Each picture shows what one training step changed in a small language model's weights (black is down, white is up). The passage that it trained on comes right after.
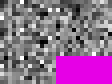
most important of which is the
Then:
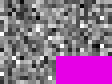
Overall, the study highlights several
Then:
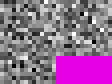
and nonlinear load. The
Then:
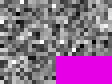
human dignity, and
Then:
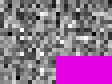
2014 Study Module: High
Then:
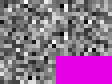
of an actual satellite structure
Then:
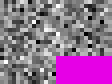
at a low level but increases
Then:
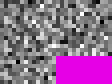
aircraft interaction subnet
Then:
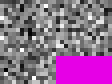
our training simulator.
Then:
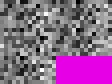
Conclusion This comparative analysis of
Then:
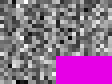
Road map of waste management
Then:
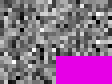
In other words, these principles
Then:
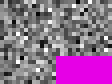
level is the standard of performance
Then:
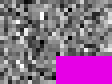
as it is been averagely
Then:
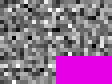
of signal processing and machine learning
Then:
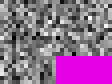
cracking and control the
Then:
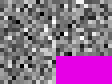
of propolis, which
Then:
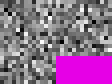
supports sustainable food innovation. In
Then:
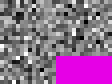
Identified key relevant policies
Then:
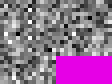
NIHE Vera
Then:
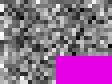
mechanical properties. However, their
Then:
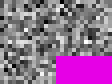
compared to C-C and
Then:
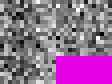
heterogeneous environments. It also enables
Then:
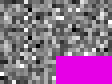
from content sets of video files
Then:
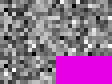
diffusivities in the
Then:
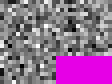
to concentration groups injected
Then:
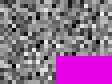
or protocol implementations and obtaining
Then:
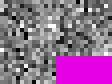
association between categorical data.
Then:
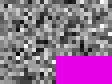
to the attractions of
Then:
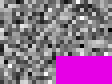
the two groups (8 out
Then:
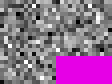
They aim to create a public
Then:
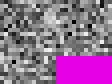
they have developed trustful relationships
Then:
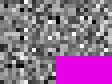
the school mid-day
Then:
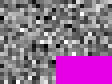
más de 15 mg
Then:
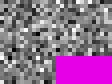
inner relationship of a minister
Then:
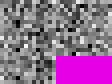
along the leading edge. -
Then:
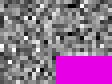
the preprint planned in
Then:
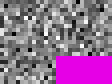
the ground floor have existing
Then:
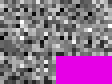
fundamental frequency of notes calculated by
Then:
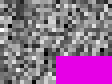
relations between France and Germany which
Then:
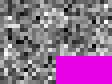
Professional development Education is the
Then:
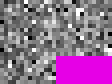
of physical decline among the
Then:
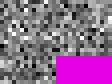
Manu & Thalla
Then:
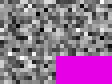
and can grow well in both
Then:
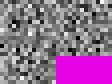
or in combinations.
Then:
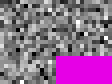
is equivalent to the relation
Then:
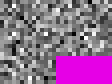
Deaths reached 445
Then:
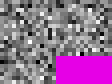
Multifile AN interface.
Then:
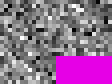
Original Draft E :
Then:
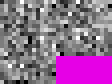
revised, and approved
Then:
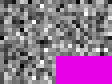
a treatment system comprising of
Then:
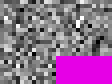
ran away from the place
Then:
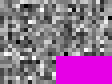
(2014). Higher Education
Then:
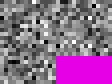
chromaticity With the
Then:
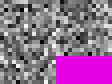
progressive polishing of the
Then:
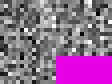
determinants of health and
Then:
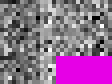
planning to minimise the direct
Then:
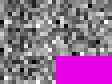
present paper discusses the strategies
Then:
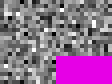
and FP, FP
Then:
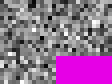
Arm rotation around the
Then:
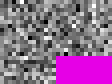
move back and forth through
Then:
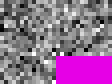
them to make reliable identification of
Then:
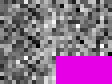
indicators of all parts of the
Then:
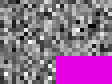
is in the form of analog
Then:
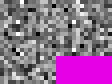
Indonesia and Malaysia,
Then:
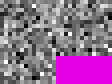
What do you think needs to
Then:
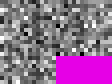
see how Jews were
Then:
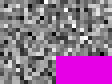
I. Mugu
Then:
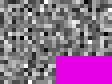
in water and many common organic
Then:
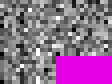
R(X)$ therefore there
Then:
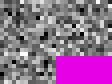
ideation among pregnant women
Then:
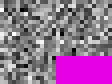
infection [5]. Exact
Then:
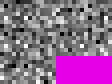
the modeling output value is displayed
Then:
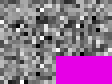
days to reply; the
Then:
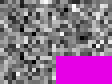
specify, design,
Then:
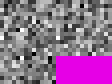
an effect on the heart and
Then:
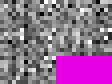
prepared and submitted by
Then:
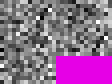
problem of the continuous increase in
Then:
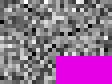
of the basin into
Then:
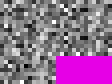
Mohamed Khaldi
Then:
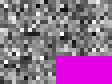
occurrence (ORWELL
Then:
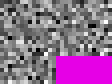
has significantly impacted the stability
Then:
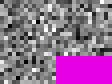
and development, making them more
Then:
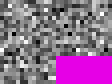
socio-cultural impacts),
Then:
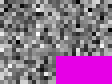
counting via two opposing
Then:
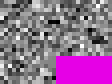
the study described herein under
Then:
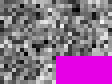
goal of this research is to
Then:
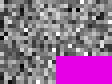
physical flow of events which never
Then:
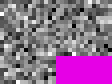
cause exacerbations
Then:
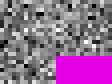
did not have acceptable outcome in
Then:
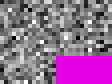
are a more conservative
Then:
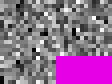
reasons absent of *rice
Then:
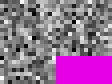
stress caused by violence.
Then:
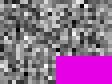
point of sales and
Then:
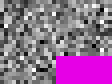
its dimensions in a significant
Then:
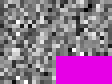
MORE THAN
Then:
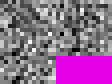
equipment, vehicle parts, building
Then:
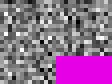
research and innovation programme under
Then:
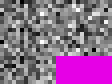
objective. Data sources The global
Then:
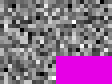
have been proposed. In the
